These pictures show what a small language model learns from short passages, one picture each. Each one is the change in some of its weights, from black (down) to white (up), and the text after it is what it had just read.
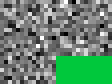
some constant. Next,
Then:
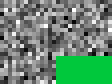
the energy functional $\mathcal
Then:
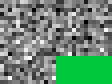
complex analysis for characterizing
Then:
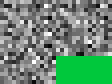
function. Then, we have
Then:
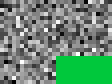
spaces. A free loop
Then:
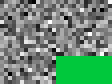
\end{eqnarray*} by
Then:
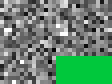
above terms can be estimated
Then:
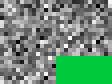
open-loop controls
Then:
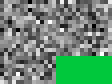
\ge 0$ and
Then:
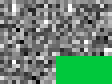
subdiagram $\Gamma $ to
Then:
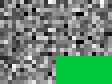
QSO from this class
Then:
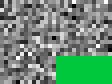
extensions include the
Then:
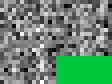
coupling. We use the
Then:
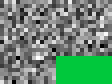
among the vertices,
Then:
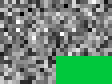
are connected by an edge and
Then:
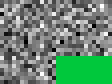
productive to calculate the
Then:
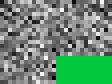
classes} of the symmetric products
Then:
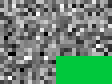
in the character table of
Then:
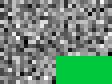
structure of a crossed product
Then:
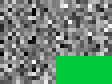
a nested optimization
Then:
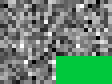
Mat. Nauk
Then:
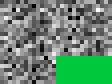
Wojewoda et
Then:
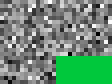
divisible. \bigskip
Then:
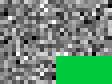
J}[\phi]$ is the
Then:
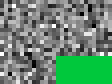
Let $\overline E$ be
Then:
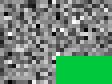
and they are collected
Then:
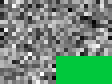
measurable function on the
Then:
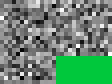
the State Dependent
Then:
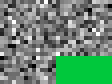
Fixed Point Theorem for
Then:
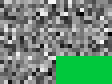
a maximization problem,
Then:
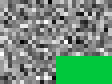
far away vertex
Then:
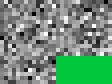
\pmod{q}$, all
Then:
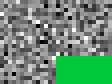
ring $L \cap
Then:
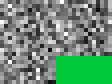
net heat flux
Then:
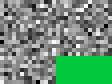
Lelek fan
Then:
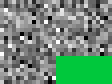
sufficient. To make further
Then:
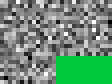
we use the two\dash
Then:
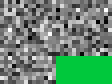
$C$ and perturb
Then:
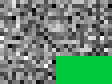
PV generation,
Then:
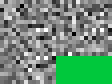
space of all bivariate
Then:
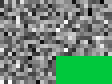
space is needed to
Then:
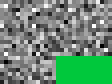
tunnels, is
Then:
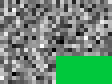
$n$. Note that the
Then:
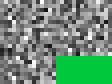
knotted, since the
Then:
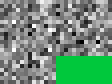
on the %% thickness
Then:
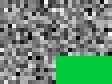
(or of a single
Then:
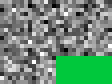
trivial as asymptotically almost all
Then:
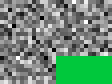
verify that this theorem is
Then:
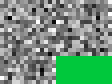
function capturing
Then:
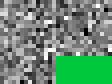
\infty$. The complex plane
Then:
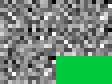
exist only a finite number of
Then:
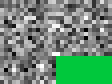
3$. We are further
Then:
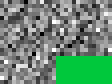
periodic staggered
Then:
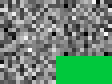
one of the chosen classes.)
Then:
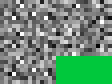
Picard} \\
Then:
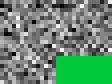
vector spaces. Define
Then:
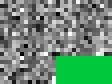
associated to Sobolev vector
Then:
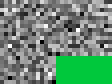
the inversed slope
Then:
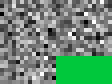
on all subsets of the
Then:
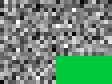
equation the operator of which is
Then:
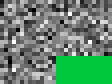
for which such $T$
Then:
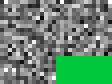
continuous distribution function $F$
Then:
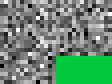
the center always polynomially bounded
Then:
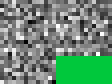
B is obtained from a
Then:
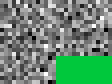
prove a regularity result for
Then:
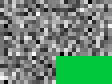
in order to get $$
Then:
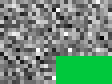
interested in considering
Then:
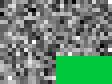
for $A$ and
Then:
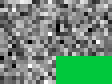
next proposition, it is shown
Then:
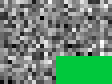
argument, we obtain estimate
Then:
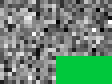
\Gmod$. There exists
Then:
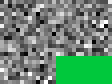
\geq \varepsilon \} $
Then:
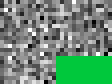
coefficients $\varphi_i$
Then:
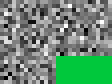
a semisimple element
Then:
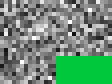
the endpoints of the
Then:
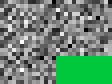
Julia alternatives
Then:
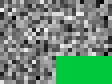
independently. The
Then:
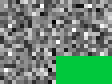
have \begin{enumerate}
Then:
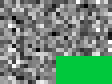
est surjectif
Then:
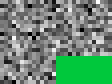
curved manifolds. It
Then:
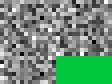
robust optimization problems
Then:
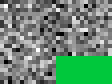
polynomials, weakening
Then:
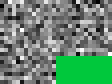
de~Rham cohomology
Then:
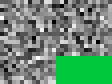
Fix a block degree
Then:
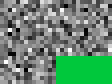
each test. For fixed
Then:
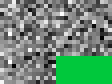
to P that does not
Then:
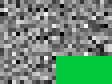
coefficients of characteristic polynomial of
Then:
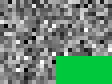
$$ For example, if
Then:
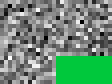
\vert_{ P\times
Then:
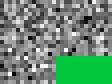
we take $S$ to
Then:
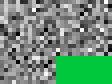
For the theory of normed
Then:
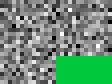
vectors. The idea of the
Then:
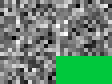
the space $X$ can
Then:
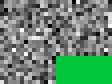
than corresponding amplitudes
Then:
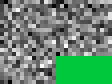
genomic setting,
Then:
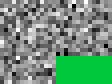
the start of this section,
